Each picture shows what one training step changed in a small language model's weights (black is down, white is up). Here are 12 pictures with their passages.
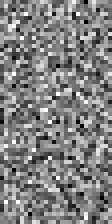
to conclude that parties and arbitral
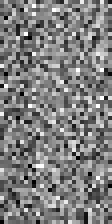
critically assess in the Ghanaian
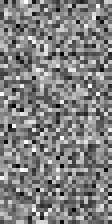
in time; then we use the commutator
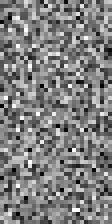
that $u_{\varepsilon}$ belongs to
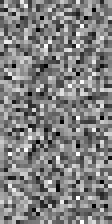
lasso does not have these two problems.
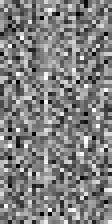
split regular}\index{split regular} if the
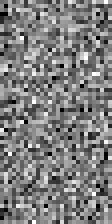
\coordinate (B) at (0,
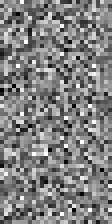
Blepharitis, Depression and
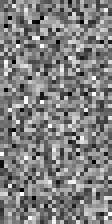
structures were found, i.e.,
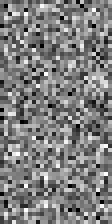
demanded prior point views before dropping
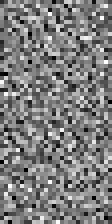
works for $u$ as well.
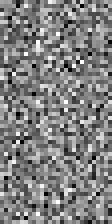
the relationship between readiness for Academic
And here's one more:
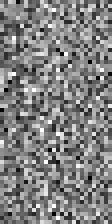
that the approximation of parallel transport in shape space via
